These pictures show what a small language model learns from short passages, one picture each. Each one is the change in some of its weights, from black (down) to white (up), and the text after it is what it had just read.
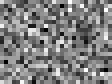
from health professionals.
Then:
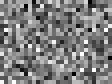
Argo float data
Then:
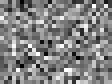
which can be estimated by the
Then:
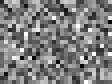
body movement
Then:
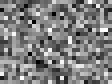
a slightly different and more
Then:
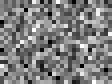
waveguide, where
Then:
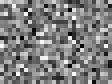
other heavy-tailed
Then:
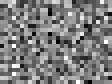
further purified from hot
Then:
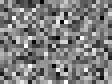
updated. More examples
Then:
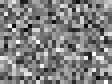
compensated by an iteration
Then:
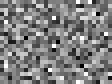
newton's method can be
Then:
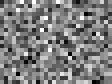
utilized in the cutting
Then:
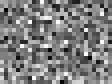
for the nucleon matrix
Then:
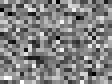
we now wish to make
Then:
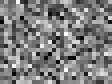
far little
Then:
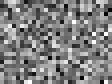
tail is composed of the
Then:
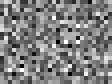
detail. The template
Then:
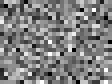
architecture of the proposed
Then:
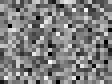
funds impedes its
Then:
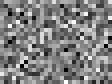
processing capacity and
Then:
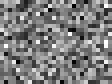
determine the frequency of
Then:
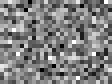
[Stephane H.
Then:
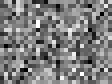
Introduction Love has
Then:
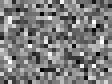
B}=0.5$, for different
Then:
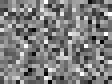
RC buildings, in
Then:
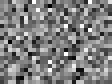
overall well-being by
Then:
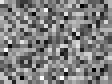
within the regulatory
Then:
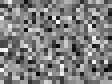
was to some extent expected given
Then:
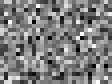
ARM Acorn
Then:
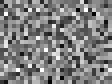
the personal hygiene
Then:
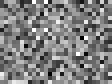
elements in each column
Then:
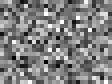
n of the error $|\Lambda
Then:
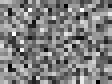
significant effect on net profit of
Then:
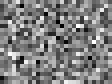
Additionally, we use data
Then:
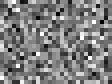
cross-correlation function in
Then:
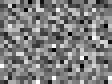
speakers' oral
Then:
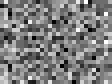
user equipment attachment
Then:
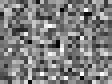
\le \frac{|
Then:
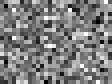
behavioral patterns produced
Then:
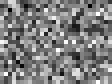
variation of the emission for
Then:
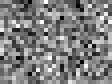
of the illumination beam
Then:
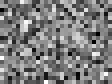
the writer as in
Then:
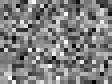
a general $\nu$, for modes
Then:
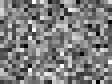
psychological factors.
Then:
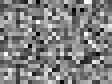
$n$ is the total number of
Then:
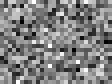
case of light mediators,
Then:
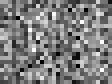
Spain. \and Institut
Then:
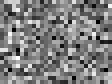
stimulus word. The
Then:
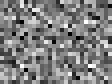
safe assumption in the
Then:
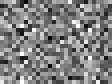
consists in obtaining a
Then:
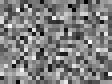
enclave which saved
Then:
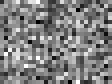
the 1st and 2nd
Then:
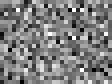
a hypergraph is
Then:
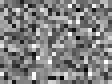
to the training accuracy.
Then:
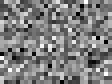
the change of variable for which
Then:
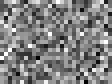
modulation symbols, as in
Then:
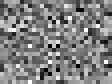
fit curve is the modified
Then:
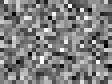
Bus. This aims to
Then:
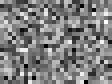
at a rate of $K \times
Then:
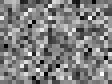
2) two independent ways for
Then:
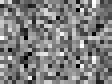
of 1D and 2D
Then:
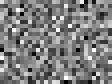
problems that abound in this
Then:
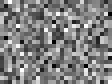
hole densities. The
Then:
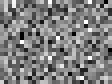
expect that ${\cal
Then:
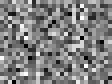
'fresh' leaders
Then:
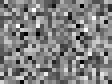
Antonio Plazas
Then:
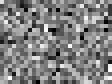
between performers, instruments,
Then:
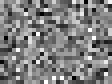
respiratory infectious
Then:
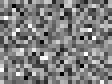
ranked the profiles
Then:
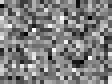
area between the inner
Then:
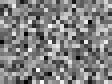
four corresponding dark images,
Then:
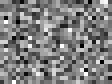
$, it fails to
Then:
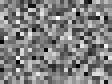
and to show all the places
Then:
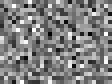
When we translate
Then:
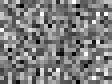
but enable detailed studies of
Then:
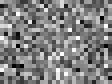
are also valid for energy
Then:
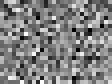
caustic structures that are
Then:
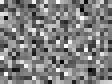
of electrons, in particular, in
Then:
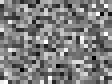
UE for uplink (or
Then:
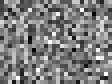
the physical manifestations of the
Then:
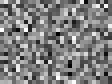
there are several in
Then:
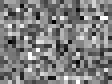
law and further reforming the
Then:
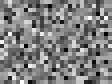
ulations in the noise and
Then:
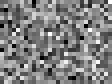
excerpts representing a
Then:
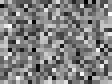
are unique to high quality
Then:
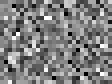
rise to delayed
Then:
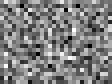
become more limited and
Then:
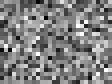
each planet's climatic
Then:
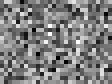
fermion coupling line. The
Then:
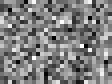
function $G$ to determine the
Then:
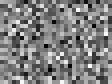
well separated and different quantum
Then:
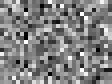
same value even after removing the
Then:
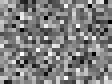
state (may not be the
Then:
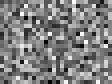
It has been reported that
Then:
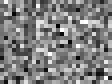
Nemtallah is a
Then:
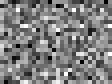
recovery and thermal energy
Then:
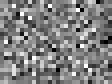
coatings reveal that only
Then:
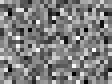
advancement in deep learning
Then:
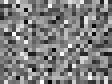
it provokes others.
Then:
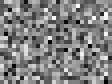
mathematical objects and
